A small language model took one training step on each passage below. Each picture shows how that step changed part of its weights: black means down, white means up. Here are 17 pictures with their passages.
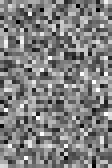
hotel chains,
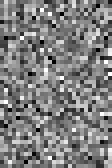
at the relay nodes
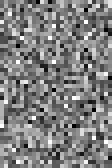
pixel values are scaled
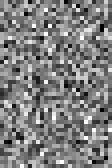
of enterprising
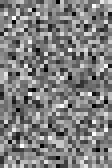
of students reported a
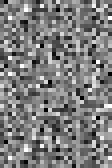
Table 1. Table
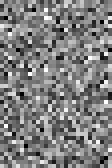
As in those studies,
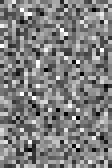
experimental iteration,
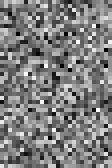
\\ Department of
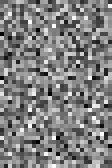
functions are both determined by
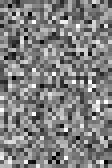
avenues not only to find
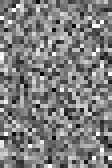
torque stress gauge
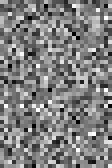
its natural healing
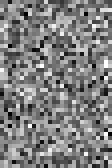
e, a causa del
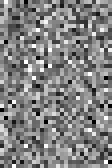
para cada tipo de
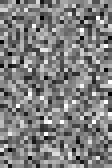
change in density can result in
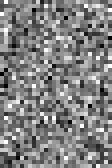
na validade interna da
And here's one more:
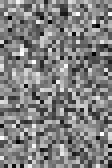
Don Pedro el
